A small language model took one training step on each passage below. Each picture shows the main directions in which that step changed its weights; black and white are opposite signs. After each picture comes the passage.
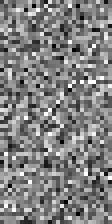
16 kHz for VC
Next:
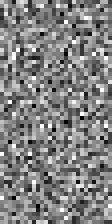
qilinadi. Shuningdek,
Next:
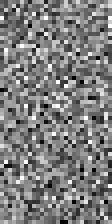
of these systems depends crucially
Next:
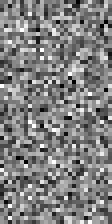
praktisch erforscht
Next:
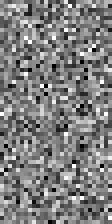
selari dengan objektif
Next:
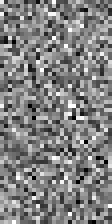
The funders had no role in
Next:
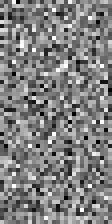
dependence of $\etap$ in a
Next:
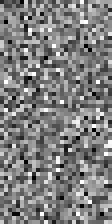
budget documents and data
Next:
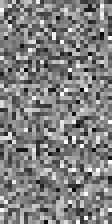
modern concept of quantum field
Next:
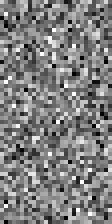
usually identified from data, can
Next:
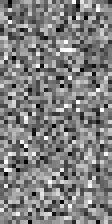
incelenmesi ve
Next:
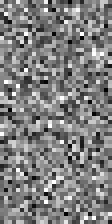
bireyi ruh ve
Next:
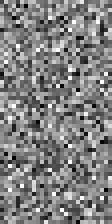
razones de eficacia
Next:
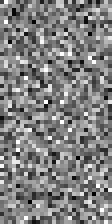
Такие пациенты
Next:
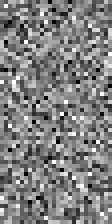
distinguish between balanced and
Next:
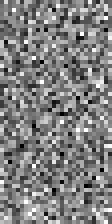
images placed within the same
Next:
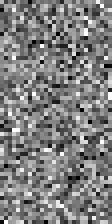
Weinberg program is natural
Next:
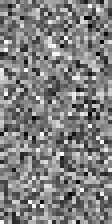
techniques listed in Table
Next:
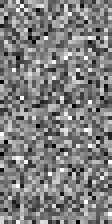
qarshi qo‘llangan
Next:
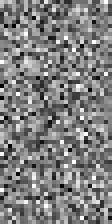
sense, in some applications we
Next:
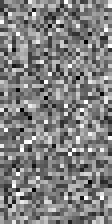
havolalarni qidiring”
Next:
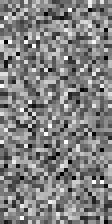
ten. In particular, the
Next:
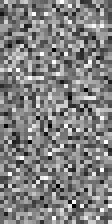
Elektron pochta,
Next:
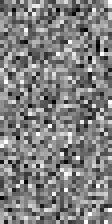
middle incisors have
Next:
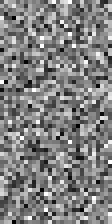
urbanos, para uma política
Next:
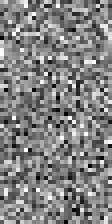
with a sampling frequency of
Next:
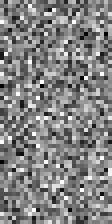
emotions. The research underscores
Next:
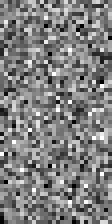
SCIENCE: NEW
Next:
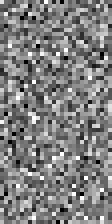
for Power-law model.
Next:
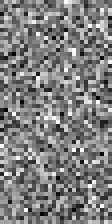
of the increasing television
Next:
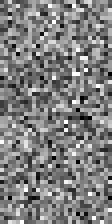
the private sector of
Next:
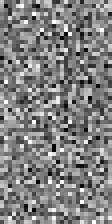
mavjud. Bularni
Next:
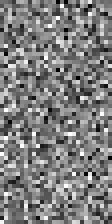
of results shows that geometric
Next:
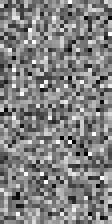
binolarni bezatishda
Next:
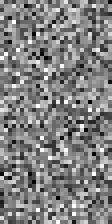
94 nafar, Yevropa
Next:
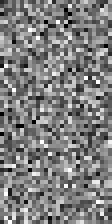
kinematic $N=2$
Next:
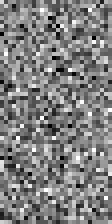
the length of $\omega$, we also
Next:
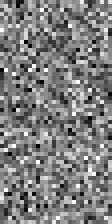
living standards of
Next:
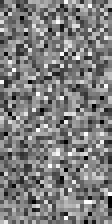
shartlaridan biridir"
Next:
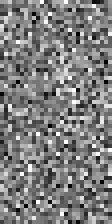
we can express the density matrix
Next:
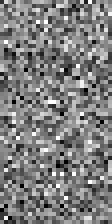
cannot guarantee
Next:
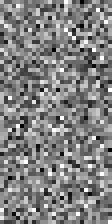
relieve stress, which often
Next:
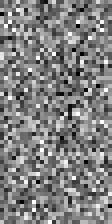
- 11 Do the results of this study
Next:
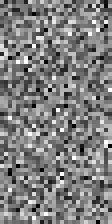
in L_1 take the largest
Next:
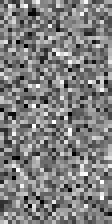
(2) має на меті
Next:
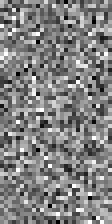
s'appuyant sur
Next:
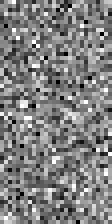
design of type 2 CIR
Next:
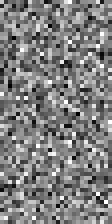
based in part on the experimental work of
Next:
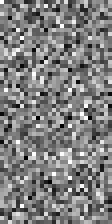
enabled. This behaviour
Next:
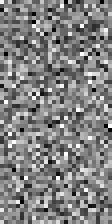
DWT is undertaken to analysis
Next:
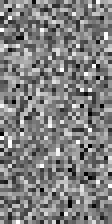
dos variaciones respecto al
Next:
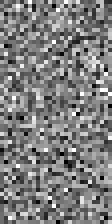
os idosos com condições de
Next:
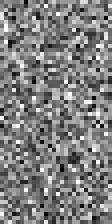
initiatives in the data field,
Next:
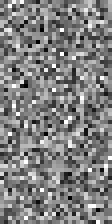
Predicted Relativistic
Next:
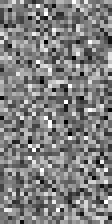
Wb, IF Thermo
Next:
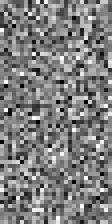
problematic with the PNS is
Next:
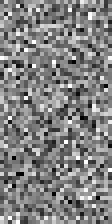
tienen a la familia
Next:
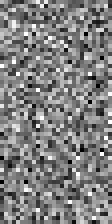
of one of us (JFS) at
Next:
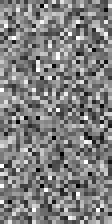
face-on systems, and the
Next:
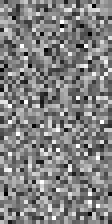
Federação. Conselho
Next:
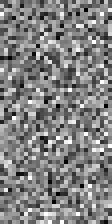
the number of bins the refusal
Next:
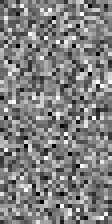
никотиновую и
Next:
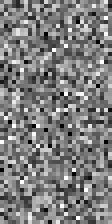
relationships. The population
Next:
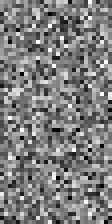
As soon as the temperature reaches
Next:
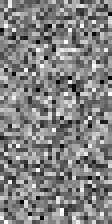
in life expectancy and
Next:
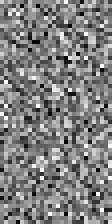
без особливих
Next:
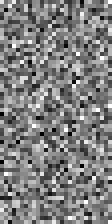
en la formación secundaria
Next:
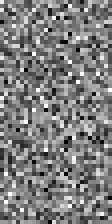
fired projectiles at a
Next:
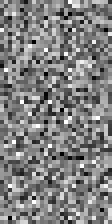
\begin{aligned} E_{\rm
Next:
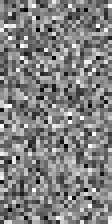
bad mutations yields a
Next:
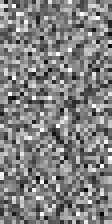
would have a good memory and
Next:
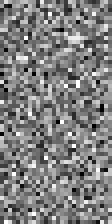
trägt zur
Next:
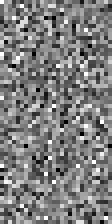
educational setting. *Scientific
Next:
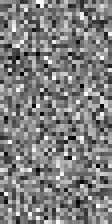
and HumanEvalNext
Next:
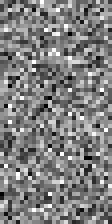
which is a quadratic function of
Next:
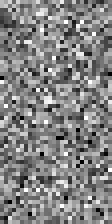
hepatotoxicity rates
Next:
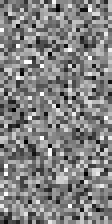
this initiative, providing a
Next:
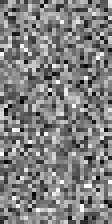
the images for 7 ms and
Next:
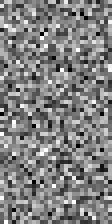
the dc Stark shift. As
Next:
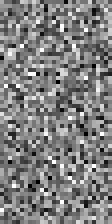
compared with *Glomus
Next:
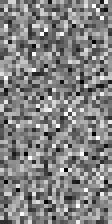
the CWT using the Morlet
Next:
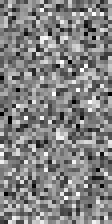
the research is to identify the
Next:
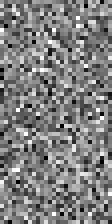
The status of outputs on
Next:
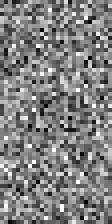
the neighboring cells
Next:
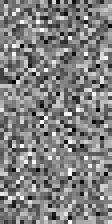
competências desenvolvidas
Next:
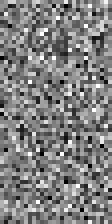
photograph of a river
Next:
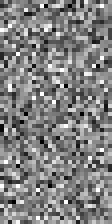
which uses RDC criteria
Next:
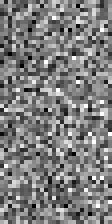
is negative, the spin
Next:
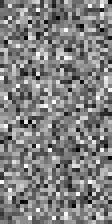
of the microwave background
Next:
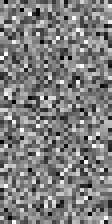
natureza. Tais ambientes
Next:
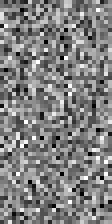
shape (Supplementary
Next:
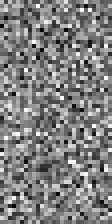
form from the collapse of
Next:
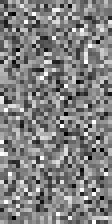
what they are expected to deliver
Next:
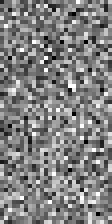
context, classic metrics
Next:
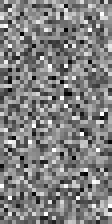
Earth's crust.
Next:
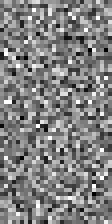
tomonidan turlicha
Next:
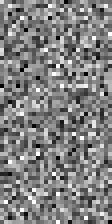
massa mínima de
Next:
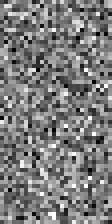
were not able to confirm the
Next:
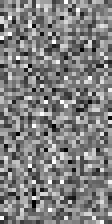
affixes. Reduction of
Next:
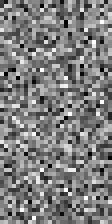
del Arduino UNO
